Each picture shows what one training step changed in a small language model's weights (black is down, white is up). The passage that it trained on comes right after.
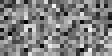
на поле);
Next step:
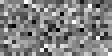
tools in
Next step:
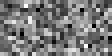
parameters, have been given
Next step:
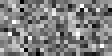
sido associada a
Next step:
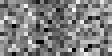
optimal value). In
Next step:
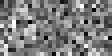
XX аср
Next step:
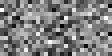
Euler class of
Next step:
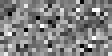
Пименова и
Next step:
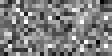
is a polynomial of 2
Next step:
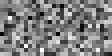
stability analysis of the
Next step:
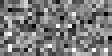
of Mathematics,
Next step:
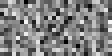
any }n\in
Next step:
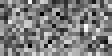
multiple concentration
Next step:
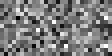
of dimension 2. It
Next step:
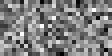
tensors have a
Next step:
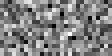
the seminorm
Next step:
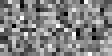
approaches infinity
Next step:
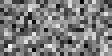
gradient of the
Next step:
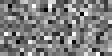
$\omega_p =
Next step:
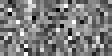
tendințele de
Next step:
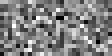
irregular durante
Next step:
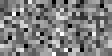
way that the subgroups
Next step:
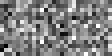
و قدر
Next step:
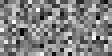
the use of expression
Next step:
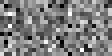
vertices and connectivity
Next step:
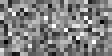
uchun xizmat
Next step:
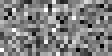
en önemli
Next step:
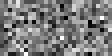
realidade de cada
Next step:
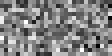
aim to prove that
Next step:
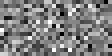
which, using a standard
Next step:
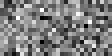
\lVert Y -
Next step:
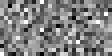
with uniform arrival
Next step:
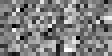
in the interface
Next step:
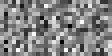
is given to the
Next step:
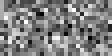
$\bullet$ &
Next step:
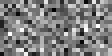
la quête
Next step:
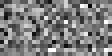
this case, the
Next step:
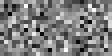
первое и
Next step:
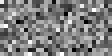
и пожилого
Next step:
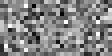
the Levi
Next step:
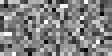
des facteurs
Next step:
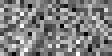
is just the
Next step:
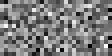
Sosial dan
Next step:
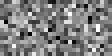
be found in
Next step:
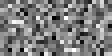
a partir das
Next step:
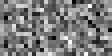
para ensaios em
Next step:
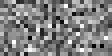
dukungan yang
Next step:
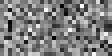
Let $\q$ be
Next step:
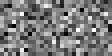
bounded domain at fixed energy
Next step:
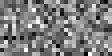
the {\it weight}
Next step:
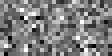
Our proof of Theorem
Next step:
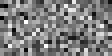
set of sequences
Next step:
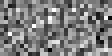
ball. For a
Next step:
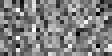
served on the
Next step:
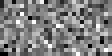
communicative control,
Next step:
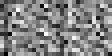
state some properties of the
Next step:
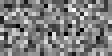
$\lambda$ |
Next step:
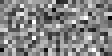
çeşit ve
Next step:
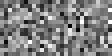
$c$ and the
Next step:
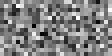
that arises
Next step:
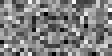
se $v\neq
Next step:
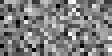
non-smooth functions
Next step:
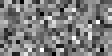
studies on the
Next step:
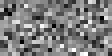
К. Меер
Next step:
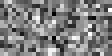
may occur,
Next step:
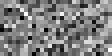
At step
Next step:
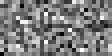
Some RTC
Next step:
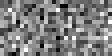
is not empty).
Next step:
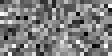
он есть,
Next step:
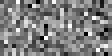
involve no
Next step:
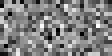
choices for
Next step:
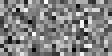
waste as neither
